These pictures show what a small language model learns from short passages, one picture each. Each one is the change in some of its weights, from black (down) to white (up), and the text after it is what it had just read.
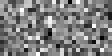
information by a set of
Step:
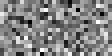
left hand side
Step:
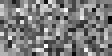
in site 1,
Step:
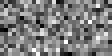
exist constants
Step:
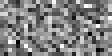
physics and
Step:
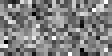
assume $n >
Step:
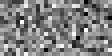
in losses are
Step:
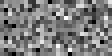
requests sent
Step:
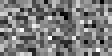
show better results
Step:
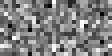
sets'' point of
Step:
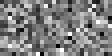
there is a constant
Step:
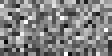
pertain to the
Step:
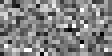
charge transfer
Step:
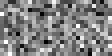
solutions of the equation
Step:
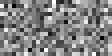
difference between this map
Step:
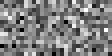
is the clear
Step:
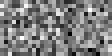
to the evolution
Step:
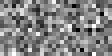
an isotropic
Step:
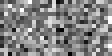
homology homomorphism
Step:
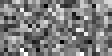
operad is
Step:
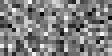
scheme, we have
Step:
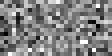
and implementation
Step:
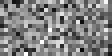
Journal of
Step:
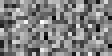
Owing to the
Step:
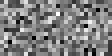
of the particles
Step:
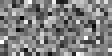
module defined as
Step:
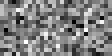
in quantum
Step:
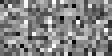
basis of the
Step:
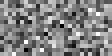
of thiol
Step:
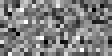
In their view,
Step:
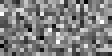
as seen from
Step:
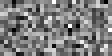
no strong or
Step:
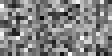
at perfect
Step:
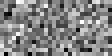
Despite such
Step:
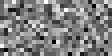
port area of
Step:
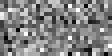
2. As a result
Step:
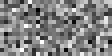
question can be
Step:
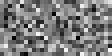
bodies have
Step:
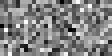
Evaluation of
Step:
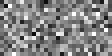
\quad v \in
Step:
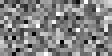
filtration on
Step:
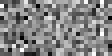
helped me
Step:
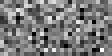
and then discuss an
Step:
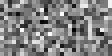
generic nullity
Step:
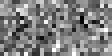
a "lift"
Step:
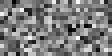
shown by Gromov
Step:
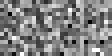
better result for
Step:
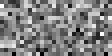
contents is rather
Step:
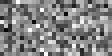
For parametrized
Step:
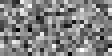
when $d$ is
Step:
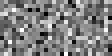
formula} for the
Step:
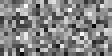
a sustainable
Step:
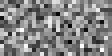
processes. We present
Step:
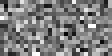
The first set of
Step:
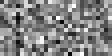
and sparsity
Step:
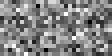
a question.
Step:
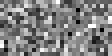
it suffices to
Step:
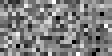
cyberspace in
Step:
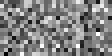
powerful tool
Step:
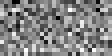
also developed from
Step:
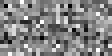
\item By Definition
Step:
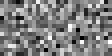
in hertz,
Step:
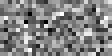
full generality if
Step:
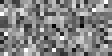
as $n$
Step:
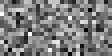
exploited to the
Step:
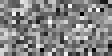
for the functional
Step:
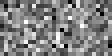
Upon evaluation at
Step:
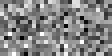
the kind of
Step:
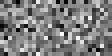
Mot University.
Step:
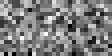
level, that the
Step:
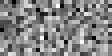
resulting code
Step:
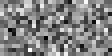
the image of the
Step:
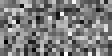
with respect to the
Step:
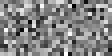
the case of the
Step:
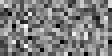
countries and their
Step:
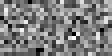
of the consumer
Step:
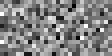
aspect of representation
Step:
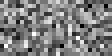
of Fig. 1
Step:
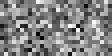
Task C:
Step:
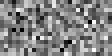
employed in
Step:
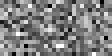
8 hrs
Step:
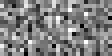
evident in all
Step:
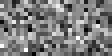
not at all 6.
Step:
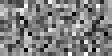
in (b)
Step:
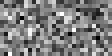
is considered the
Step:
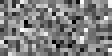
products which have a
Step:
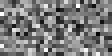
that the BMI
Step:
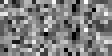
surfaced until
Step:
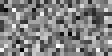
cancellation of
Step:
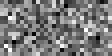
will always assume
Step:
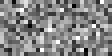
by the ring
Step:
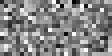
$ B\in
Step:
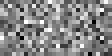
r | r r r
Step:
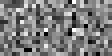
in India and more
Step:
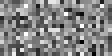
a life
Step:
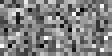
and over 45%
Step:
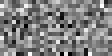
to note that the
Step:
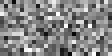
n$, the solution of
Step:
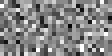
performed according
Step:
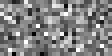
yields. In
